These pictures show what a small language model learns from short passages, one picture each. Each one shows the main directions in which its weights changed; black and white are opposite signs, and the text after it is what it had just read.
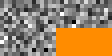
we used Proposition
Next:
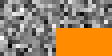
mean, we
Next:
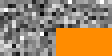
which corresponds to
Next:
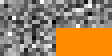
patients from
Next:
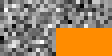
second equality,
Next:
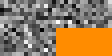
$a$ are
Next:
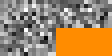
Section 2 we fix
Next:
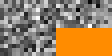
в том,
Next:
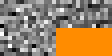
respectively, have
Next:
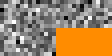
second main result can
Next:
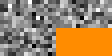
suppress from
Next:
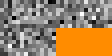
is excited
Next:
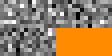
sind auch
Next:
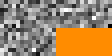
can apply the
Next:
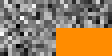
The bending
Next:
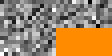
the numerator
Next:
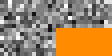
be noted that
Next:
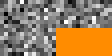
el propio
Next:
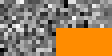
follows that the
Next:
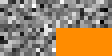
by definition,
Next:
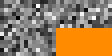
is convex
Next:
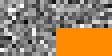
in cui
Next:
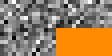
das Thema
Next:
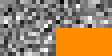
of orbit
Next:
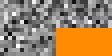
At the
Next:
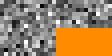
is replaced
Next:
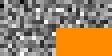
representative of
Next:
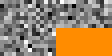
very close
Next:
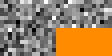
approximate the
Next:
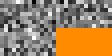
the class of
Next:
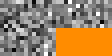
the other two
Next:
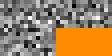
of Wright functions
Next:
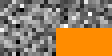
Two main
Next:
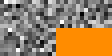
is close to
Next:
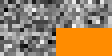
tend to
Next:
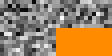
taken from the
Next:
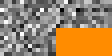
down on
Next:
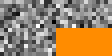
Therefore the
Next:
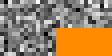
plot of the
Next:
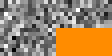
ano de
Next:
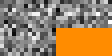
this section, we
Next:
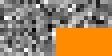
bir so'z
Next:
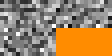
where \[
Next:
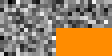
mirror of
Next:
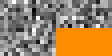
the implicit
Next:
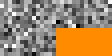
We call the
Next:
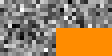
there was no
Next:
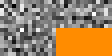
level of
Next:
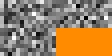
on each other.
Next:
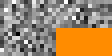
é EaD
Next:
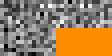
two additional
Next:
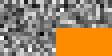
a finite number of
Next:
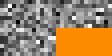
with the goal
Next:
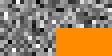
heat per
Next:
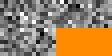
formar uma
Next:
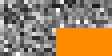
number. First
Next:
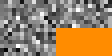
sont les
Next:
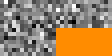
be given to the
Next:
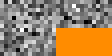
a forward
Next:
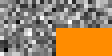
dependent) boundary
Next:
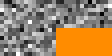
des soft
